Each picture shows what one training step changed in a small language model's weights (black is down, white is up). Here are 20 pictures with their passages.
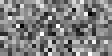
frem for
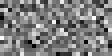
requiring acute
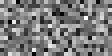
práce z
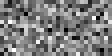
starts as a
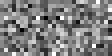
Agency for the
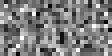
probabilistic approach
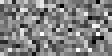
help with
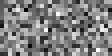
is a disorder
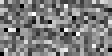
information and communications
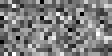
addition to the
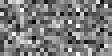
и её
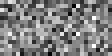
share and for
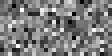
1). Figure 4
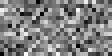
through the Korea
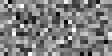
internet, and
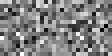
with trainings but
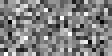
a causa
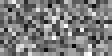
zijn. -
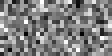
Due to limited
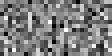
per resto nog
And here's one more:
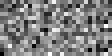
partial support from the
